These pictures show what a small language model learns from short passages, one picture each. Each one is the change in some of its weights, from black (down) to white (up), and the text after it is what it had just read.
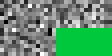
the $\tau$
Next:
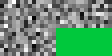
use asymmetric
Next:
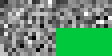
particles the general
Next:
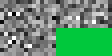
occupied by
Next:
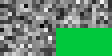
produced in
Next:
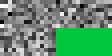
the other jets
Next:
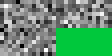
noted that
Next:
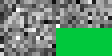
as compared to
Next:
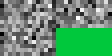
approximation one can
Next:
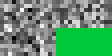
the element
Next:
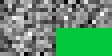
or multiple
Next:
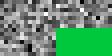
system volume,
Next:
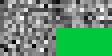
be smaller than
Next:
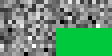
the reader
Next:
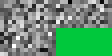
the disk from
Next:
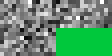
determined in the
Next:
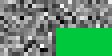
For thicker
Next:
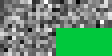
specific case
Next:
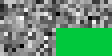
give the
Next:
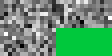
construct the
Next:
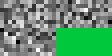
the pion
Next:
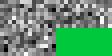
these two for each
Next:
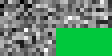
played a
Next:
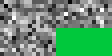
whereas a
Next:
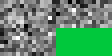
is unable to
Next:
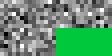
{\it angular
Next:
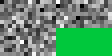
masses for
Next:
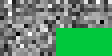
been seen in
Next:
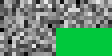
effective pressure
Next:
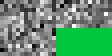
are exactly
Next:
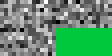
very distinct
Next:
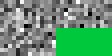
and includes a
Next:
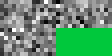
last one
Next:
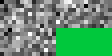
such calculations to
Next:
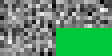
estimated from
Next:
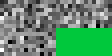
were aged
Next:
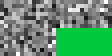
quantum phases,
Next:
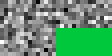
critical temperature field
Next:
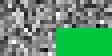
for Sb
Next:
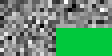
case is when the
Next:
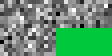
of the correlation
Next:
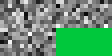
for integration into
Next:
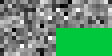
are inverses
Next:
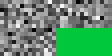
\newblock In
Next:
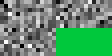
respectively. The cross
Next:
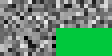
The spectrum of star
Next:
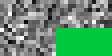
dominated by
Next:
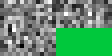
phases close
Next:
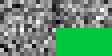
become smaller
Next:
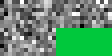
vector contributions
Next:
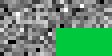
solution. In
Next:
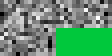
as follows:
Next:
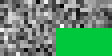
further carry
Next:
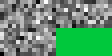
peak value of
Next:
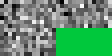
compiled by
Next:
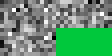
Thus, even
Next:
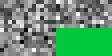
the LoS
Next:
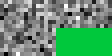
two, located
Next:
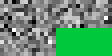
is shorter
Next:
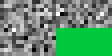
only affects
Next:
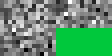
the continuum
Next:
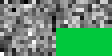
a sum over the
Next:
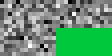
that all of the
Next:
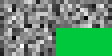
analyzed in
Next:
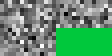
of dimensions are
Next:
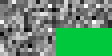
decay length and
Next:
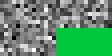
gradual power
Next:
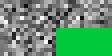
(e) in
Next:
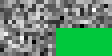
the data and also
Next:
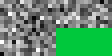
from T5
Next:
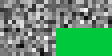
the pure
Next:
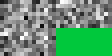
go to some
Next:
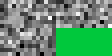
certain temperature and
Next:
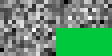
the reference
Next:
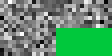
This research
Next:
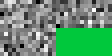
to model the
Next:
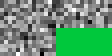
space, are given
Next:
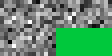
throughput reduction
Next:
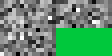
is not located
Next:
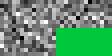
The solution of
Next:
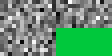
direction corresponds
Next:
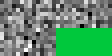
stellar and
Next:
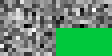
and the data are
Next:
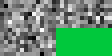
constants are
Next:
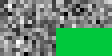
times, and
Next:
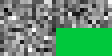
networks, as
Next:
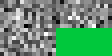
and determine
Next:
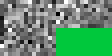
assumed to be
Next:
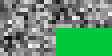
a result of the
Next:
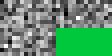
or involving
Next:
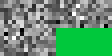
the effective sound
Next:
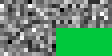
Models of
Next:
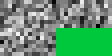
belongs to
